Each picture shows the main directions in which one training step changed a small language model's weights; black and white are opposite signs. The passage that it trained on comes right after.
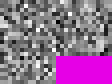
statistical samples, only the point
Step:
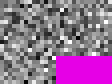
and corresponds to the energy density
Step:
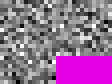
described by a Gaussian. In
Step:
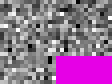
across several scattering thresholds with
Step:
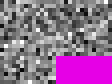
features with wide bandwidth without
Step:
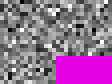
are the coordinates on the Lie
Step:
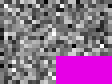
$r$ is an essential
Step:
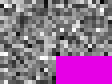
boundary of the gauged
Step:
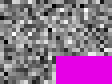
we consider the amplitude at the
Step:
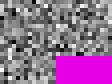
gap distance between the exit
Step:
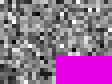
denotes a convolution. The
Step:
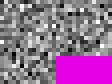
the S2 has not been
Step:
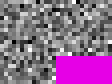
the error in the calibration is
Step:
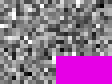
sequences whose fragment ions can
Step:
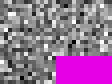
with a CGT layer
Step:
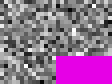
a mass loss after its
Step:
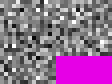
data matrix, then the squared
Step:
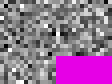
the bigger $p$,
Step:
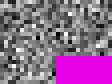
convolutional neural network
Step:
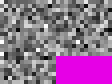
and helpfulness of the
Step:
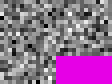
the Thouless energy.
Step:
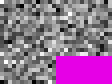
\end{eqnarray} where
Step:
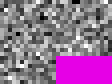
case. Substituting
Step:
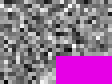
of AXIS will enable
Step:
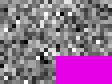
$. For the weakly deformed
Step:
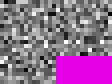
VH results vanish in all
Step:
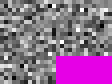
energy saving can be
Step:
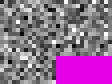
\end{pmatrix}\ .
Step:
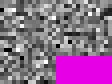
introduce the antifields,
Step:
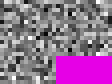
of point defects. a)
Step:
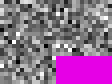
in a Pb target.
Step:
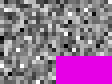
of sampled configurations via
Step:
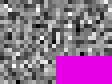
hopping amplitudes by series
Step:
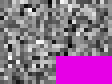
100, respectively. There is
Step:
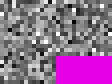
reduces on shell to a linear
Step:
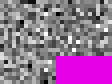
time required for convergence on the
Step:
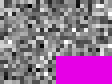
previously, we proposed new schemes
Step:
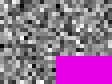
\hertz}$. Given these
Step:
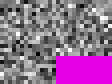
between two different vertices. For
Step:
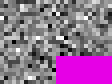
the WL rule maximizing
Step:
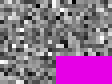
as sum of two,
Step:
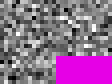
affected by these uncertainties. The
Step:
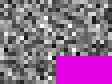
characteristics of a fighter
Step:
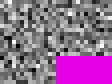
site was reduced by the value
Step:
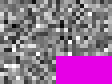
constraint quantity is preserved.
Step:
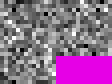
250 MeV kinetic energy.
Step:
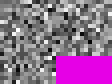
and phases results as shown recently
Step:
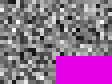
International Workshop on
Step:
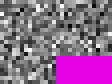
an ideal Ti substitution
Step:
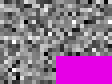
of such a strong difference
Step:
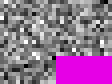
refraction on ordinary matter
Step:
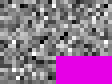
design for manufacturing
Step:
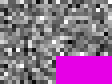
\end{figure} This
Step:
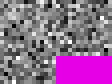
which means that $\Omega$
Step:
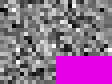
molecule in question. The residual
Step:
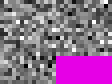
for a heavy and a light
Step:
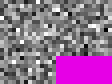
the chosen basis, using the
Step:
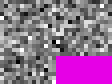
the prime indicates that
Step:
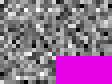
where the first(second)
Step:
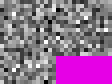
while the Hess diagram of
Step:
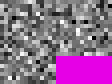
cross-sections are given
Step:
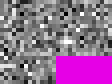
concise representations could be
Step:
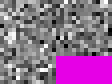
satellites which have narrow
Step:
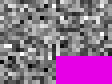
one order of magnitude compared to
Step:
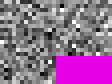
in an external magnetic field for
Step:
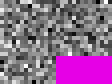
in both directions, which is
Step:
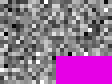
points $A_+$ and
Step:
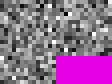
width as well as the mass
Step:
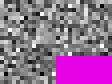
estimating conditional average treatment effects
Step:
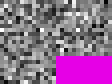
near the origin, with different
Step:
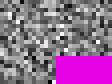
usual part of the scalar potential
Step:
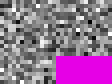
Sternwarte 16,
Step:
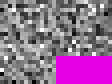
spatial streamlines. Fiber
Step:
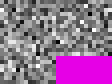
and guidelines that align with
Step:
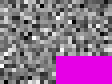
law (SPL)
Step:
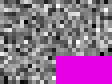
of both the bar and
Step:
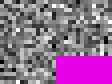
$\mathcal{Y} =
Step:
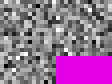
as the type-II singular
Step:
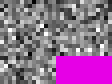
entangled qutrits
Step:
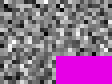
$I_\ell$ of
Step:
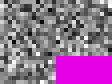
there are another problems.
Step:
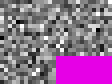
example, identify the partition functions
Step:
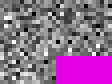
brackets. Note
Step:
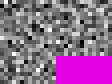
of similarities between the
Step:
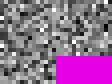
the two components in the emission
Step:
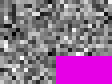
filter because its wavelength is the
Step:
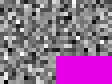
between incoming and outgoing
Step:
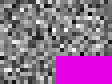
models from the previous work on
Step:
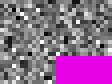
small black solid circle marks
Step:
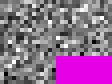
from rotor imbalance
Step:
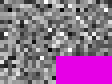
for $K^-$ and roughly
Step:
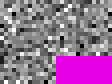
using AXIL software
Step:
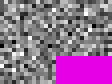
the same IR. Information
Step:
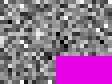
the electron factor ${\cal
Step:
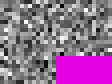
and thickness of the SDD
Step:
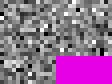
the base flow, consistent with
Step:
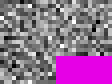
about the central momentum, and
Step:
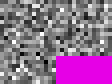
from the collective coordinate approximation.
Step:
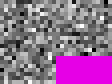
imports, which later allows
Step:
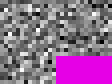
get the closest to each
